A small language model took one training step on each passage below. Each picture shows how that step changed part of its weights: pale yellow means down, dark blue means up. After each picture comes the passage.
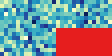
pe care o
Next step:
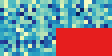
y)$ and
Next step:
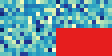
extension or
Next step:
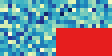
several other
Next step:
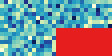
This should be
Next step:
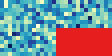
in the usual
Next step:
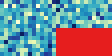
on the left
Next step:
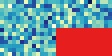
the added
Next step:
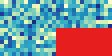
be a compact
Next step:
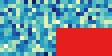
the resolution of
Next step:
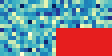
har bir
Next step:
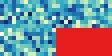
each grove
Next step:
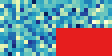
algebra ${\rm
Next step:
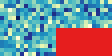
both material
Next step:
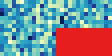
a function of
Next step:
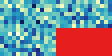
Doctor of
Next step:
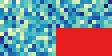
plane case,
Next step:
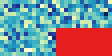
section, we
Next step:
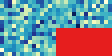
the isomorphism of
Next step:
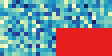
In this section,
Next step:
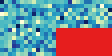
banding on
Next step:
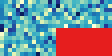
and the sample
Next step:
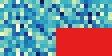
Hence for
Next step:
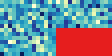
inequality follows
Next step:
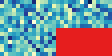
by adding
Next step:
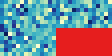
and main
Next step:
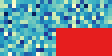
Therefore the corresponding
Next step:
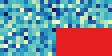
the author's
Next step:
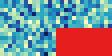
described by
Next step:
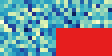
is chosen
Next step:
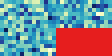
enough to
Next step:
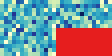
bounded dimension
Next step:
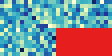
for the case where
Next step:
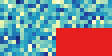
as noted in
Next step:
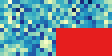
$. For large
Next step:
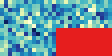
exists a sequence
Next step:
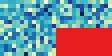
out assuming that
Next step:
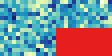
if we do not
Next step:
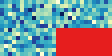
of states under
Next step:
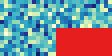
methods for the
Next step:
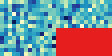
holda u
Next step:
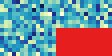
the wire.
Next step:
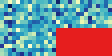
the final solution
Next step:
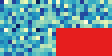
not depend on the
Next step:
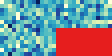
be constructed
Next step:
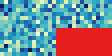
The black
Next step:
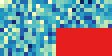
$K$ is
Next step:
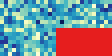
there exists a
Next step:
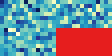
the Andean
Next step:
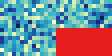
the educational
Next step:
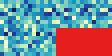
our analysis,
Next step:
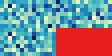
on the energy of
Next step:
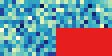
host mass
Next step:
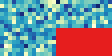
the exponent
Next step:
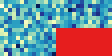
such that $\sqrt
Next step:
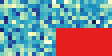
unity. An
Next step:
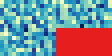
associated with
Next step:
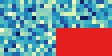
of domain
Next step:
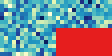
$X$ be
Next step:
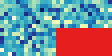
the concept
